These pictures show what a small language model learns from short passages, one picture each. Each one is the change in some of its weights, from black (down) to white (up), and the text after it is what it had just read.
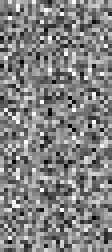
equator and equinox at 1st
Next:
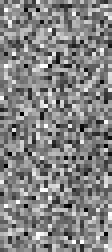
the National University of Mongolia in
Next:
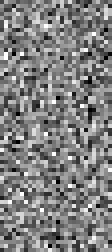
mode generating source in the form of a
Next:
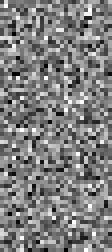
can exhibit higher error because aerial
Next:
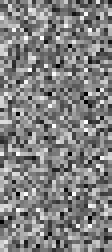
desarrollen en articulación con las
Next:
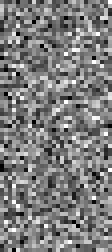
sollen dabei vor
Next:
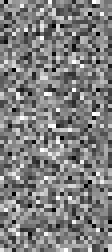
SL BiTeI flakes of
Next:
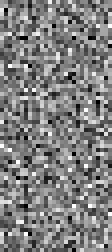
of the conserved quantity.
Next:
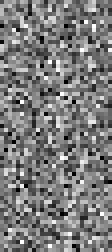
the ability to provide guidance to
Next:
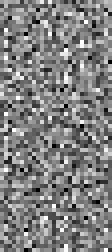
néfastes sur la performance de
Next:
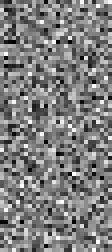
bond energy of about 1eV. Therefore, the
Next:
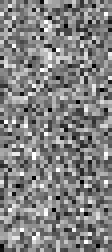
terwujud karena nilai
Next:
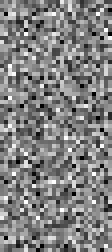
дитини), інтенсивний
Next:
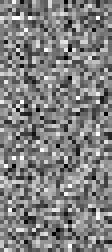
so there is some question as to whether or not
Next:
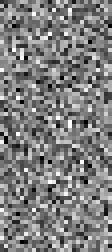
Biología General del Departamento
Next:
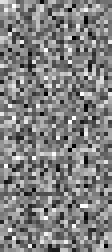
and private keys for each vehicle in the
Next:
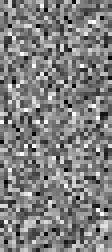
in the $(c_s, A)$ plane in
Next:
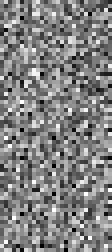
F_{pT} = perimeter transverse
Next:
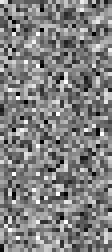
tidak punya keinginan
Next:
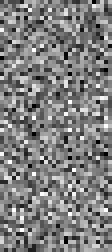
they strove to oppose the accusation
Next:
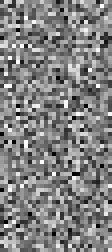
halo models. \section{Detector
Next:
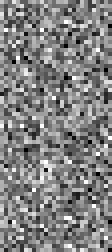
складовою сучасної
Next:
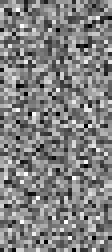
or Gallium, in the region below the
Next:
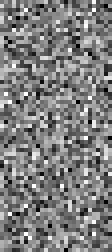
birga, ushbu jarayonda
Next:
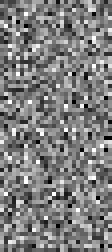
extreme SFH -- for example,
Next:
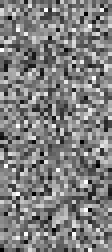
CHunonchi, O‘zbekiston
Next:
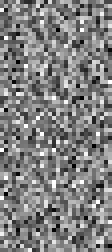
quotes from teacher-researchers
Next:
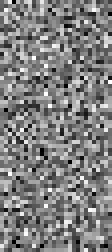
is essential, even for tools that are
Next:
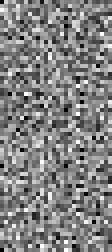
organization). The later sections of the
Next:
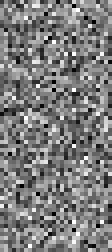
(Sociedade Brasileira de
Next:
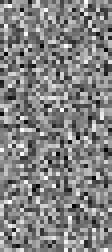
and the second invariants of the tensor are
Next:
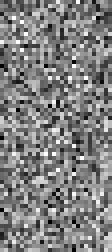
artificial (BANCHIO,
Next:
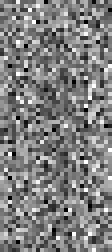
medius weakness in individuals with
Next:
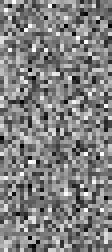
the above selection biases as far as
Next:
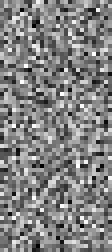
some of the analyses described below, only the
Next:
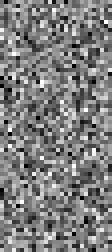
of sucrose varies from 1 to
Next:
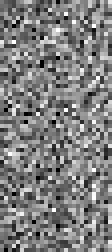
dalam studi. Rendahnya hasil
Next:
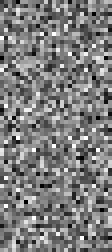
each transposed convolution layer in the
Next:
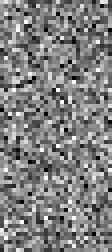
ovary syndrome: a
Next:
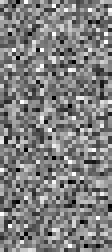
order AC\textsuperscript{ag}
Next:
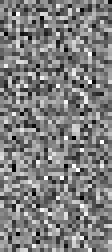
DFT calculations the nuclei are described in
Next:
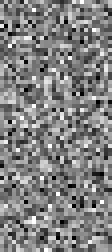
fundamentally changing the world health care
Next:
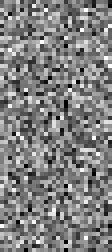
Liang et al. [20] and
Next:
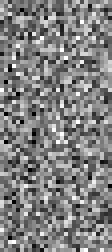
with multiple people, unification of the classification is
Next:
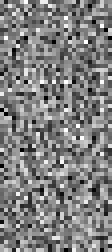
and anomalous selfenergies
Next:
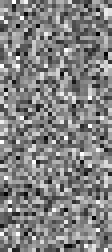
na Oficina de Musica.
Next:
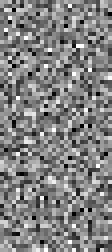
frustrated ground state FRU.
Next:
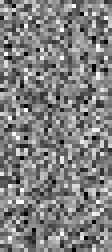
P can see two 5-chains, and
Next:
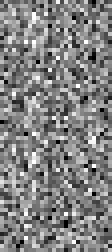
texnologiyalar, katta
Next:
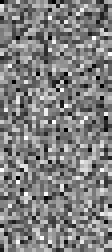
the two wheelers maximum permissible
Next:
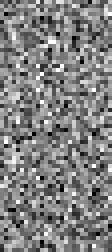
sl_no Numeric 2 Gender gender
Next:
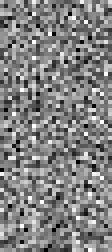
Regency, East Java,
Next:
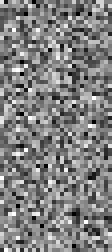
In the successive section, we talk
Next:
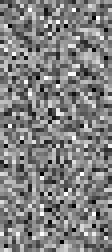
158° crystallised out.
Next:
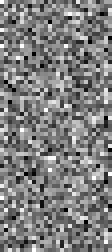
encompassing five dimensions: research
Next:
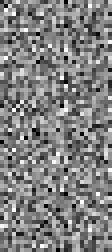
reflecting that the nodes in our work offer
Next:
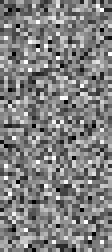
hierarchies within 67\,pc with
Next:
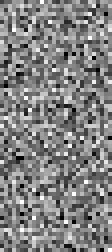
идентичности становятся
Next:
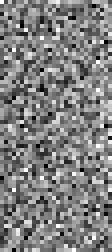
Construction Permits 16 13 + -3
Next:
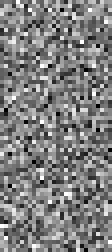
who can advise on these topics.
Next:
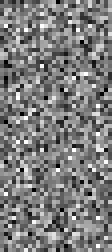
de Bordeaux - CNRS
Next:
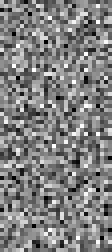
both sides of \re{e10} with
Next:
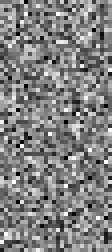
resolution on the fly, In:
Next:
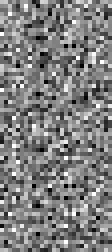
iqtisodiy tahlil,
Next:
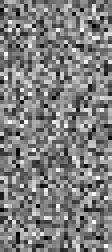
each parameter within a physical model, clearly showing
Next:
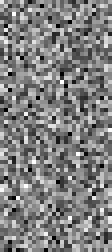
developing countries as well. In this study we
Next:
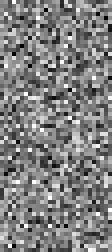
pe raft, ascunse
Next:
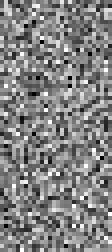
of TSH on thyroid cell result
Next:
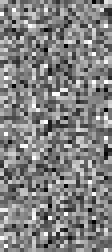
olish qobiliyati hamdir.
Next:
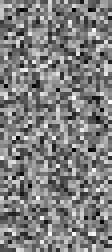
of the conceptual model. In other words,
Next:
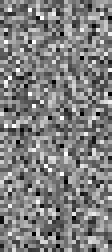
current velocity as a percentage of the ambient
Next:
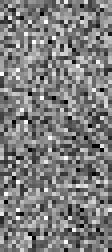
bij het vervaardigen van
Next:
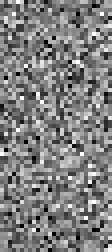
into seven classes: Benign,
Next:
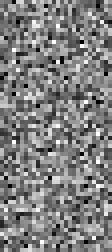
es una ciudad de dioses
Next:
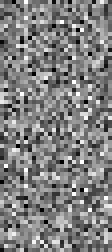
como o arquiteto utiliza a
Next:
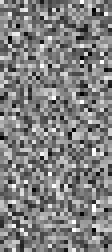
a net change of -0.97
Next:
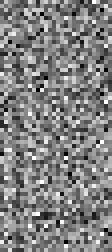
już do dojrzałego
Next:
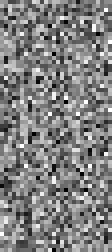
para varias fuentes, y por
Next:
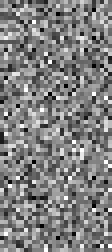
contrast of Sr atom and FeSe
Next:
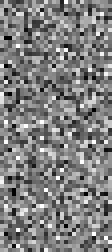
out with 35 students of class eleven at one
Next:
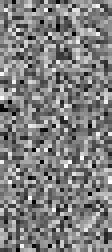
fevereiro e junho de 2023,
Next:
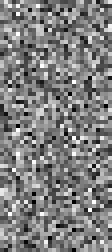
fig. 6. As can be seen from the
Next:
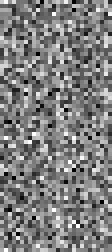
tasks in RULE mode. There
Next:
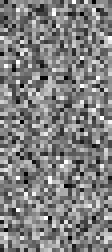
collaboration and coordination Northwestern
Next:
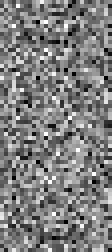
нормативних вимог або
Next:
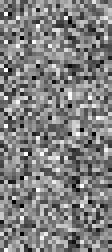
Space Telescope} and the
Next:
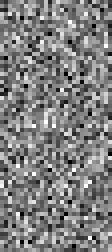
керак (ЖПК
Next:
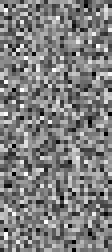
models, except that the critical accretion
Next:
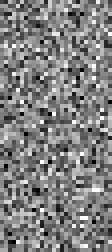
code. \subsection{Example of the
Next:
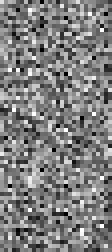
alınan değişkenlerin
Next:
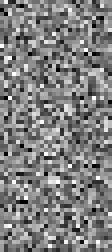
choice made for the NIEADF on
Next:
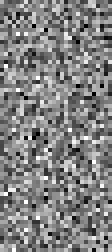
where it has been observed that the average length of
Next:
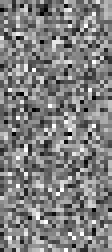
band structure to rotational damping with increasing
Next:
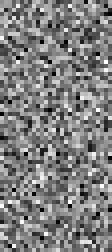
a lag time that is interval of no
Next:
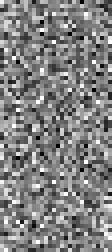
hamda innovatsion o'qitish
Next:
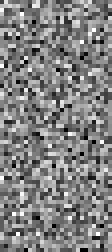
in the forward part of the head,
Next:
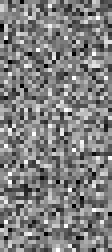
worlds in the way we see not
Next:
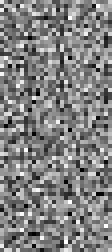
for small masses and does not hold for large
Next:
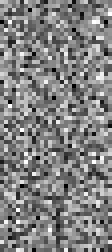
(object lists) rather than pairs of
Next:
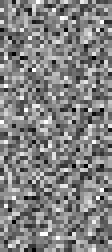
knowledge towards prevention of pressure ulcers
